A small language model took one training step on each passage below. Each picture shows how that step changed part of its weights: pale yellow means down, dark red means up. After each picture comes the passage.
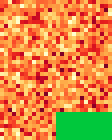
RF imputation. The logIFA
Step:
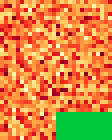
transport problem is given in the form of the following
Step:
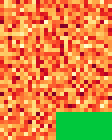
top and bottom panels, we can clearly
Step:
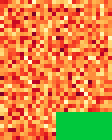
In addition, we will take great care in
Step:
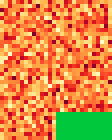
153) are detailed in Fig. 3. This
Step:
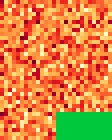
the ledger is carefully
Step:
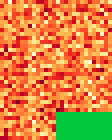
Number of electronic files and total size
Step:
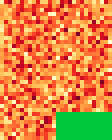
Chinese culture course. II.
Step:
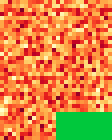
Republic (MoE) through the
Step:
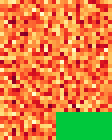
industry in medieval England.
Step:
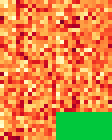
treated St 37 samples at impact angle of
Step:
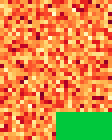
mix, and remove the debris.
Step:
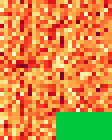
considered the case of the masonry material which can
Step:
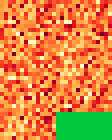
it was 1.3-1.5 times more
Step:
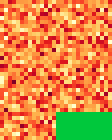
E APLICAÇÃO
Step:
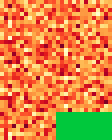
affine-manifold constraints can fundamentally
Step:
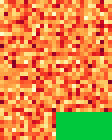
Joint Communication and Sensing
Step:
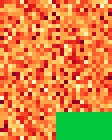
are the values at time 30 s, when the
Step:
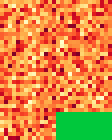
degree independent of the microscopic details of the
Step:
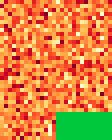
set of all such indices $J$. We use
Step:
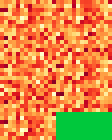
F M P; Investigation: D G,
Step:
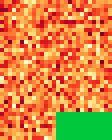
This includes characteristic signals from propulsion or related
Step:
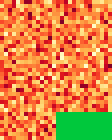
utility will decrease. Therefore, the
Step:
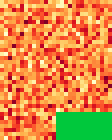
in the context of isolated SLR.
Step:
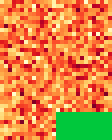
field strength. We expect that the PMF models
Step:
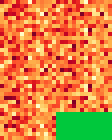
{author} {\bibinfo {author} {\bibfnamefont
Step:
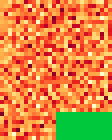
time} which marks the time scale when the system
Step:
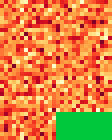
two groups: the spinal anesthesia
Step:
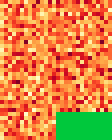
examination, it is necessary to check for
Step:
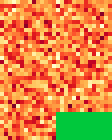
of Films: Changes in
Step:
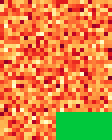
on the problem of estimating arsenic
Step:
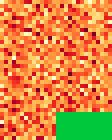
Lipid Research, Faculty of
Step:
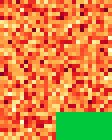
took into account all the effects of fitting a
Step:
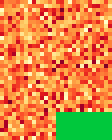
which is equal to the quantum prediction. The other
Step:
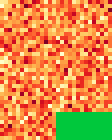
sophisticated Information Retrieval
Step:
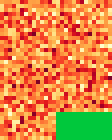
fashion}. \textbf{Parameters
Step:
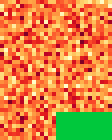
identified opportunities for expanding the system to other
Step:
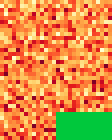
the centre and cost of materials and other components of
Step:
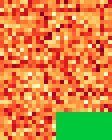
to type "Enter" too. 6.
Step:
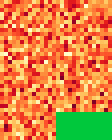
of the generator when there are changes in its
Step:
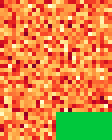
is demanded that paper-based friction materials
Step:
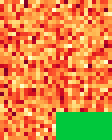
says that its recession cone contains a
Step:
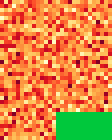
by $V_0$ and the last term in
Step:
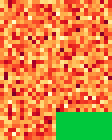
explain at least 18.57\% of total
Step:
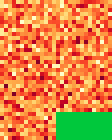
elements in soil irrigated with
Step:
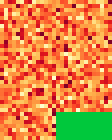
$T>10$ K, the data are consistent
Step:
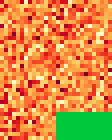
is calculated according to the first boundary condition in the following
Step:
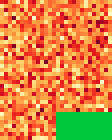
treatment of GaAs(111) by
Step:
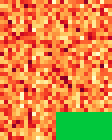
Good cushioning Good durability
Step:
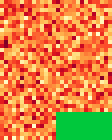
again that the radiative forcing indicator
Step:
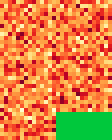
general, the proposed ordered states can be
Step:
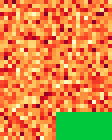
dovecotes, which are the indicator
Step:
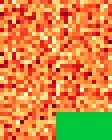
The extracted continuous ion beam also exhibits
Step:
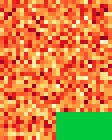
more prone to these illnesses. Of
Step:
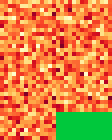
this corrected standard error, even though it is often
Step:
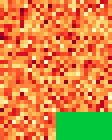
low vacuum pressure was measured by a thermal
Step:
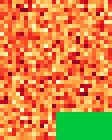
service type, after the service type is
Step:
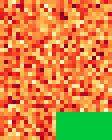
model, such as coupling the bath directly to the
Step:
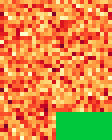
a $\pm 2\%$ error in the
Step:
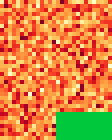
known at any time, is a common solution.
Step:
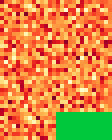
excellent agreement with the previously derived values for
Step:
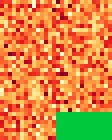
vertex in the i^{th} copy
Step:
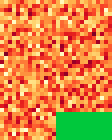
directly on displacement of soil surrounding
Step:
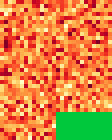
not that of welfare, but of the relationship
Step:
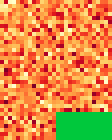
the nearest-neighbor interaction would
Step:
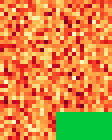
${{\lambda}^{\mathcal t}}$ and
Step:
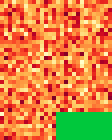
voter failure after two channel failures.
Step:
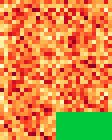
average urine flow rate in the short
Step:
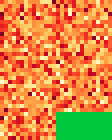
shift per unit length, are summarized in
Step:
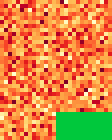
valuable insights for policymakers
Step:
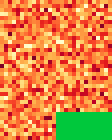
pattern can be used to test CPR in specific
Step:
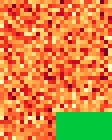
by spotting patterns [36]. The ability
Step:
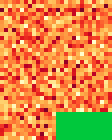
crossover region, and the rest of
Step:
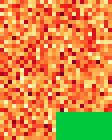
the ML models for fire spreading
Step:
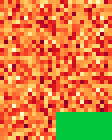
are not as large as they would be in a
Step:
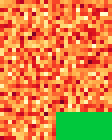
represents the contribution from Regions II to the
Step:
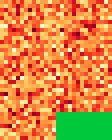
Patel (2020), who emphasized their
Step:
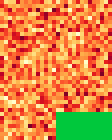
field configuration, $\xi$, and $B_{\rm
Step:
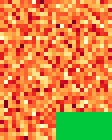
of some infinitesimal variation of Green
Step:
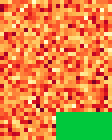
after background subtraction, as explained in Section
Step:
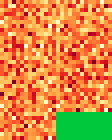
integration of cheap clock references with the
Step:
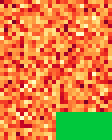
6]. but this infection source is not common in
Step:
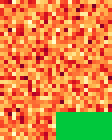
operators in the theory. Measuring both of
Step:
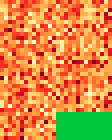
deep Disorganized superficial
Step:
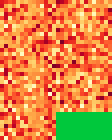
discussions about initialization of logical qubits
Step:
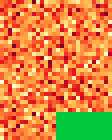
the shape of the input data is described as
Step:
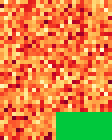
**Mandatory guardrails in
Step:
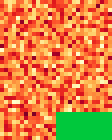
According to the formula above, this corresponds to
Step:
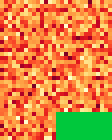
hereafter ZW) scale, and those based
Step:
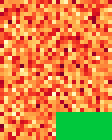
the ion. The circled number indicates
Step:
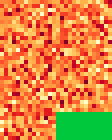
can be interpreted as a realization of a strong
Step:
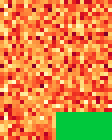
used in simulation are also reported for comparison. For pure
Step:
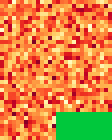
analysis (Braun & Clarke,
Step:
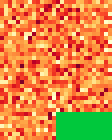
strength $\lambda = 1$a.u. In
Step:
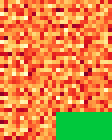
Fe Mn Ni P S Si %
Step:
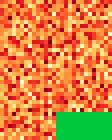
until after the code has been used for a
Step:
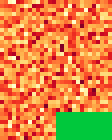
of a liquid is the number of
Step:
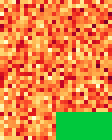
\cdot C \geq 0$ for all
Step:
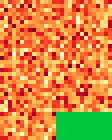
the East Aytuz area, these
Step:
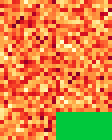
relative signal efficiencies ($\epsilon_{1}^{\rm
